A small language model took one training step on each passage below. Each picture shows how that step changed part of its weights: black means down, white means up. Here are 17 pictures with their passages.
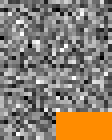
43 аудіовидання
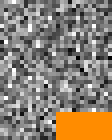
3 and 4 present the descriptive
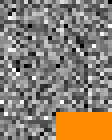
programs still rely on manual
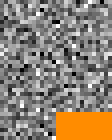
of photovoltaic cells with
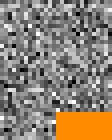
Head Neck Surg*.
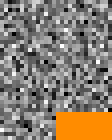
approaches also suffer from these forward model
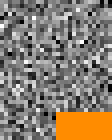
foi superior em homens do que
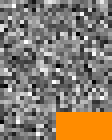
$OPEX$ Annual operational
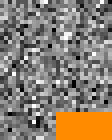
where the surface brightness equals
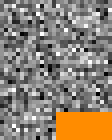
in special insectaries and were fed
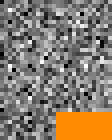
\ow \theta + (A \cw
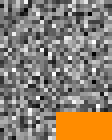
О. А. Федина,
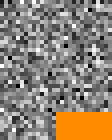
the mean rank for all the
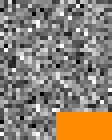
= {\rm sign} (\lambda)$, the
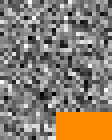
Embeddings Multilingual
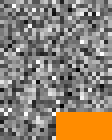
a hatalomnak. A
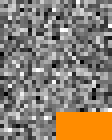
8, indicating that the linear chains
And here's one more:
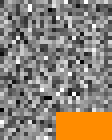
the force between the wall and the
